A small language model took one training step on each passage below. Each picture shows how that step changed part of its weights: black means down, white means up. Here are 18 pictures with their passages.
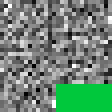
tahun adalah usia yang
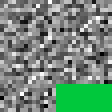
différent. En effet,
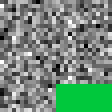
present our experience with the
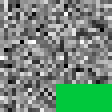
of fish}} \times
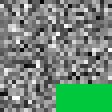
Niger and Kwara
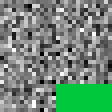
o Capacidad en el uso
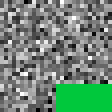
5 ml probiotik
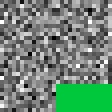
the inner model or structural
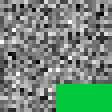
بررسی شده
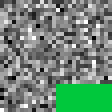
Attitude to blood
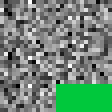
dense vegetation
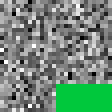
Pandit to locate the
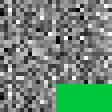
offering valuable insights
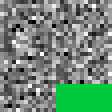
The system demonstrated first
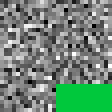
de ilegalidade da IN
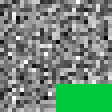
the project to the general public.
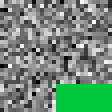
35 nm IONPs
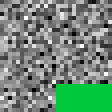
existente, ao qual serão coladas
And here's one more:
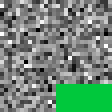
research. He research interests are
